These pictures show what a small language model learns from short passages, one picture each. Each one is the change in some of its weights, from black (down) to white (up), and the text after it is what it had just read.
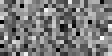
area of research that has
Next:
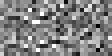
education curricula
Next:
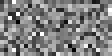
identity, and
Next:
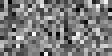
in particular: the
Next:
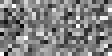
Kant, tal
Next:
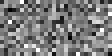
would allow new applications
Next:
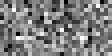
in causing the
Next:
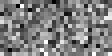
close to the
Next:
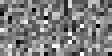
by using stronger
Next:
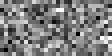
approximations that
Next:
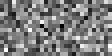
by increasing the
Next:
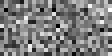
sputum sample is
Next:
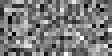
Perform Search
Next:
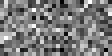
MSC The proposed
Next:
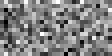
dental floss
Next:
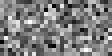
at admission
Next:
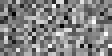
will determine the
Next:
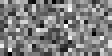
et al.;
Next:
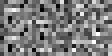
the same danger
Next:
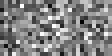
say that it's
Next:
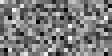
fractions of the
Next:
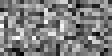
\times BA
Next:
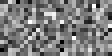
and classmates have
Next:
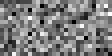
trap) reference
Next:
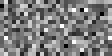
the gold as
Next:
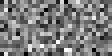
public sphere and
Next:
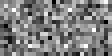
nature aligning
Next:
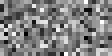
is presented. The
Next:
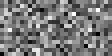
We stop the
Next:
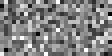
the diffusion
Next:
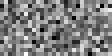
the code is that
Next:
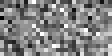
overall fitness
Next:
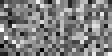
to the study of the
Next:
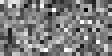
tubes and
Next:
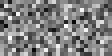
how information flows.
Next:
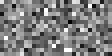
promote and maintain
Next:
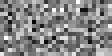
way they are modeled
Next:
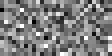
and art, as
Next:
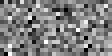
pathways have
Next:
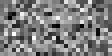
WTB by
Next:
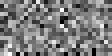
and shows no band
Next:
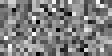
mobility. We
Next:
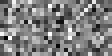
and information environment*;
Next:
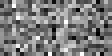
selective CDK
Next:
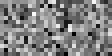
to positively influence
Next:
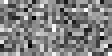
Korea in order
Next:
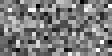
publishers to
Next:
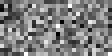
is related to the problem
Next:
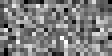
provide updates,
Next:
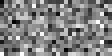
commonly used to
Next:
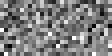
of the chemical
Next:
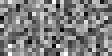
the offshore
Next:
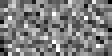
smart device
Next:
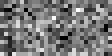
to **freely
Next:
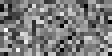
is facing the
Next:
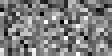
be integrated into
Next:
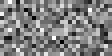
When children identify
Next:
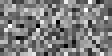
STAs is
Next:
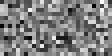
phenol in
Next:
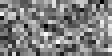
desirability function
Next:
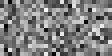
with limitations.
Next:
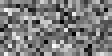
expressed as a
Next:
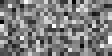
of infusion,
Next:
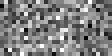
the use of IT
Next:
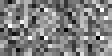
either in
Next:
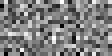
the experimental results,
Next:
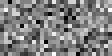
sulphide they
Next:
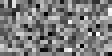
infection, and
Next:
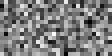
the need to express
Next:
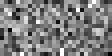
transitory income
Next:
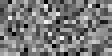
yield is about 15
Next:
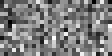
to you, whether
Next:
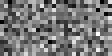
that result in some
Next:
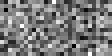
and Rakta
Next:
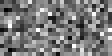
students compare to what
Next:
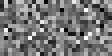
their engagement in
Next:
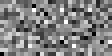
QC samples were
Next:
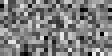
the students & if they
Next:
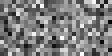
like (b) or
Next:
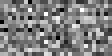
form m/n ,
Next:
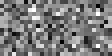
early precision
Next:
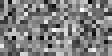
which reduces their
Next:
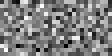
q_t are
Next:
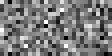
0 The trend of
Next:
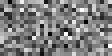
among cases Gestational
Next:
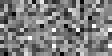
are captured in
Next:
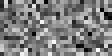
their information delivery
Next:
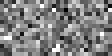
final deployment
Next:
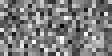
of the surface Table
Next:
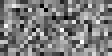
and RI is the
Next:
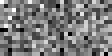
the right to
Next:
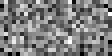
the relationship between students'
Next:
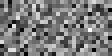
primary visual and
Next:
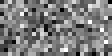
have no conflicts
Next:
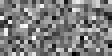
Education policies
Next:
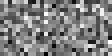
H_2 added
